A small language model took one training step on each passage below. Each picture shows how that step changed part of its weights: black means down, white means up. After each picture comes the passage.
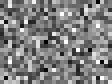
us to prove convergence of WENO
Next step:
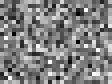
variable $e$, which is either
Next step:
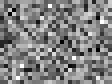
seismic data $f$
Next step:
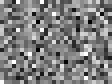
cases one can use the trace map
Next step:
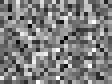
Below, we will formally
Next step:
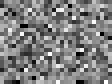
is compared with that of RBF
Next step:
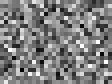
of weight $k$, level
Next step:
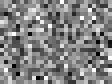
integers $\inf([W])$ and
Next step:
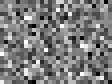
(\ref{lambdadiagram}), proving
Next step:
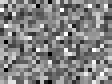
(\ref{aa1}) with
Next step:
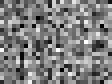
a true derivation operator in the
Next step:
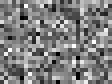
the coefficients of the monomials of
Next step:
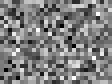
of both $\pi_{f}$
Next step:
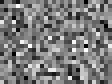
another elliptic map. We can
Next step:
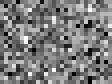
(e.g., teams
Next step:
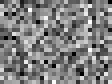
superrigidity of a
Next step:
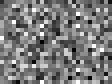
study quadratic function fields. In
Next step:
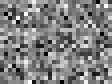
\] and in particular the holomorphic in
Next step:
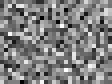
for $\G$. This method however
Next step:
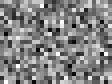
of $\F$ is large compared
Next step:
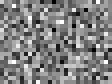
every regular closed set $F$
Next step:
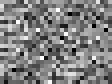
\rho \sin \left(
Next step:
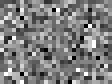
natural metric as above. Then,
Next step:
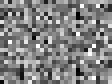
contain operators of the ring of
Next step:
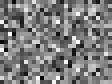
the efficiency of the linearized mixed
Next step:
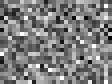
along $J_4$. There
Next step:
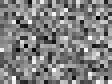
is easier to study ${\bf
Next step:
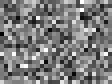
holomorphic \vf s. In
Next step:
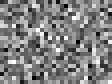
summing up bin-based
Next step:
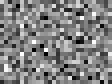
difféomorphismes du groupe
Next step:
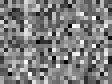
consider the partial time derivative.
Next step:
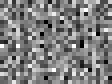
we can assume that there exists a
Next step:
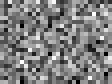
\geq 2$, each having
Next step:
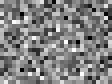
constant term $c$, corresponding to
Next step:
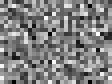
only if exactly four coordinates out of
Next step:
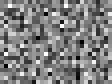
restricts to a triangulation of the
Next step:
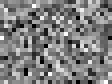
property under a huge number
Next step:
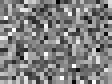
as \be D_F
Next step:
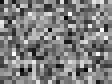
The proof of the main theorem relies
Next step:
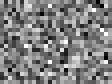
projections and $m$ the composition
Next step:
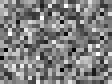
related to gender in
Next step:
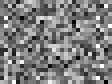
ordered. \end{rem}
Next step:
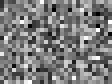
we will state and explain the uniform
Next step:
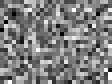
for $\zeta=a$ we
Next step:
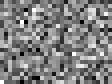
\ge 35$. We shall suppose
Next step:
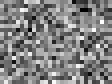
\pl \mbox{and}
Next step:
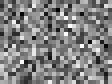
can be obtained by observing that
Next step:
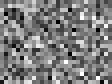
in the discussion below. Next we
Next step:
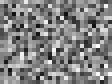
\ee where $C$ is
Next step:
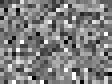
manifold $M$ with positive Euler
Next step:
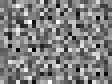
whether some form of functional equation still
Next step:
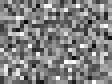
a few months later.
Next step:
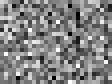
of Lemmas \ref{Lemma
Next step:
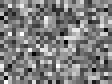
solution, but all $t$
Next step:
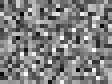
Since we know $C$, we
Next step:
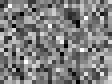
this challenge, the first contribution
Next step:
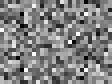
be observed that the following proof does
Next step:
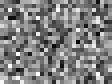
$t$, \[ \displaystyle
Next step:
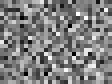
of reference maps. This gives a
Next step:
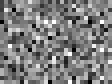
paper. In this paper we consider
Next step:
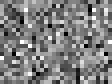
the product of two convolution operators.
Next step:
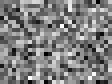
$p^k \times
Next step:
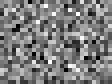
the Morse-Smale
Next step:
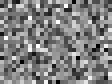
a bijection which preserves the parity
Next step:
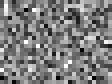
the singular point.\\ We shall now
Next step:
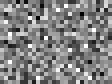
smooth anticanonical curve on
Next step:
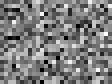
Monographs on Statistics and
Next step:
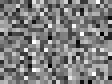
recent developments of meanfield
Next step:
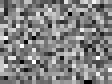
q \leq \infty$, or
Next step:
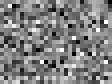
leaf of $F$ with
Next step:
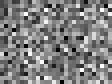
Another application of our exact
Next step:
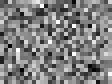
of {\em markings}. For
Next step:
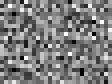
Now for a brief discussion on the
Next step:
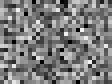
\Sigma_{\varepsilon}$ for
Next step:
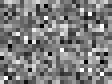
C: Mathematical and Physical
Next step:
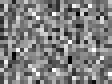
however, we cannot say much about
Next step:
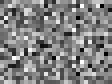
as functions of the system's Lie
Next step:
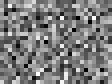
space. Namely, our methods in
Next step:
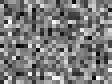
challenging. Nevertheless,
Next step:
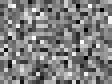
font=\small, every text
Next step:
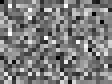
well. Thirdly, to
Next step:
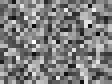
group is its direct factor? For
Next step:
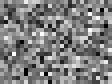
and $E$ is a
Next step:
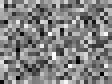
\epsilon \end{equation}
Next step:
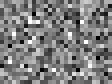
the first attempt to extend
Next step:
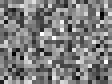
in the resultant model
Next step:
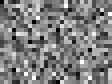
$$ Due to the factor
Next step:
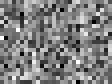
of the above evaluation concepts
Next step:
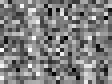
injection, defined by the continuity of
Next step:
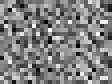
configuration space of a discrete,
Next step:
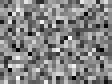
\in M$ means that,
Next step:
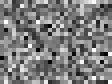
of umbilical surfaces of
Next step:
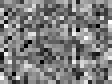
parameter, and when the saddle points
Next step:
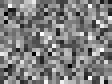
to be in $\Z$. In
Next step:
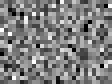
method to calculate figure areas was
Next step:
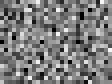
vectors coming from a previous linear
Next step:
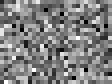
(z) = \cases z
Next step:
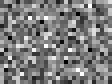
voltage dips due to line
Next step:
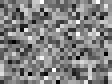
similar problem for the tensor product of
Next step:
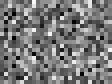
and easily their prince.
